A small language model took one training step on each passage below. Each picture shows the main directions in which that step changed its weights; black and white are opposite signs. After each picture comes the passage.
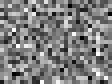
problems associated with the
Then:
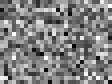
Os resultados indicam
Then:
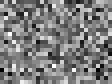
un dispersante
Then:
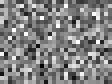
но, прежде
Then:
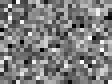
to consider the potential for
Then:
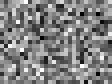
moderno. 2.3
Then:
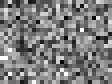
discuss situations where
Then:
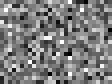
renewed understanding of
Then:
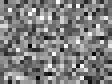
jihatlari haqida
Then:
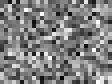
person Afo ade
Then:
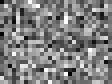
accountability for
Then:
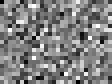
Alzheimer no
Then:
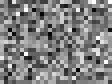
Realça a
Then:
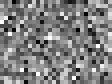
san‘ati tarixining
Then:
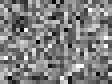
continue to exist and operate
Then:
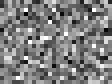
kepada instansi
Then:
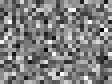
Probability Scale.
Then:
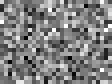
\item $BwBsB
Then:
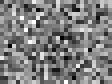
This study was carried out in
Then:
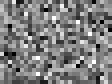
ham organizmni
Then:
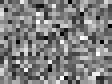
waqf institutions and
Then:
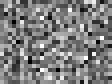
In the present work we prove an
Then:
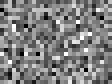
notation $V_F$,
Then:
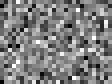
be made if the
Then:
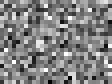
of feature extraction
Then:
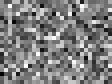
compartments using control.}}
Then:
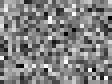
structure is transparent in
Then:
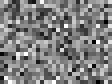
n $-dimensional complete
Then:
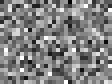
з могутніми
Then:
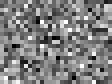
las insuficiencias
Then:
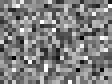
га этади.
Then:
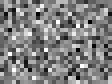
Here we assume that
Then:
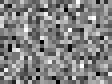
of samples according to the
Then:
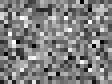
tool for screening and
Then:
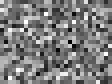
os fatos é o que
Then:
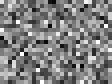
Perpendicular distances
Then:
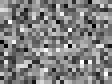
dangerous threats
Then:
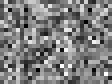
load to BESS power
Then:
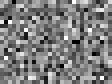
narxi birlamchi,
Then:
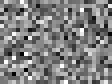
on compact subsets of
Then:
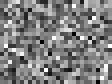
cost. In designing the
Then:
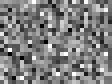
an alternating voltage
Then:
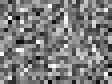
its origin /
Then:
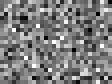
stage, and according to
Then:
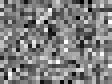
norm. If $S=U$
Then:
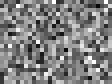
куни бўлиб
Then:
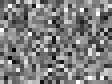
in such a way that
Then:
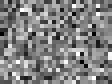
before the webinar
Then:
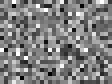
motivation of pre-school
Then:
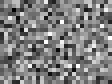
y la enfermedad de
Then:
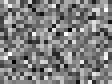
Zamonaviy AI
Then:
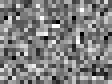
correction steps
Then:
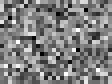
8 Facial MR
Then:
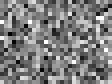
allows for the presence of
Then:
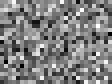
with noncalcified
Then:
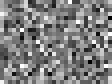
de conhecimento
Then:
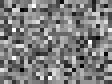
qo‘yiladi va
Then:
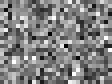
to the lower bound.
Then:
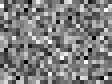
United States,
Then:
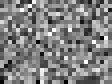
// Наука,
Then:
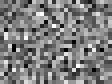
for the practitioner.
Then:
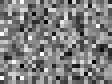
be integrated at district
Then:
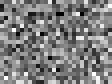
Lyapunov function
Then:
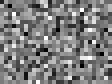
of The X-ray Field
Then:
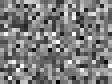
in $\O$. Another
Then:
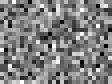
u^+ $ ce qui est
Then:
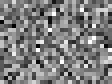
institutional reform and
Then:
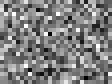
Associate Professor of
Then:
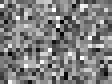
\newblock {\em
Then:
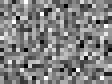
general case is analogous. Let
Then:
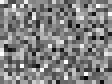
chiqishi) va
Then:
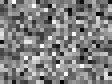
presents the updation of
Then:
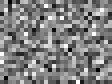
will be useful in the proof
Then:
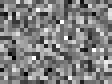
and SB achieve
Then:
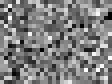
to represent the tests of
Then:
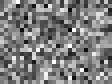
we have a time frame of
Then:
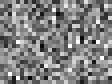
in table 1, we can see
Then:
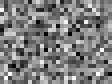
OF NOMINAL
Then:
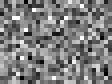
are easily accessible
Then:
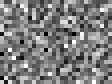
la lumière
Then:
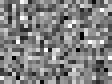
characteristics in order to
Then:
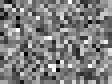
sigmoid colon,
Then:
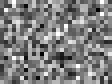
gaúchos com as
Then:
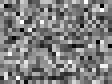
a temperature higher than the
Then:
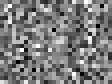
a difference in the smallness of
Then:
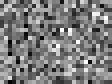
of $n \times n$
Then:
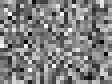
the signs of the positions
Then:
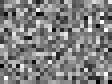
Shodon kunim,
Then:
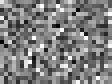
\in P \setminus K}
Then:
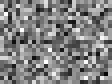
the Ministry of
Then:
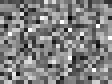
nearly saturated.
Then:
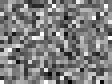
населения этого
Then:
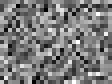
\widehat {\theta}_n$.
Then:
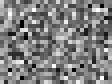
three overlapping
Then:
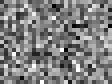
$\Omega \Space
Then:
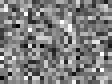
envolveu atividades
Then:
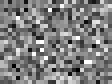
Smith. «The
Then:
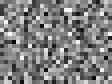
davr ekanligi
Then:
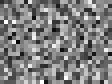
kirib kelishi
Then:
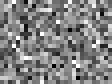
number of inputs in the
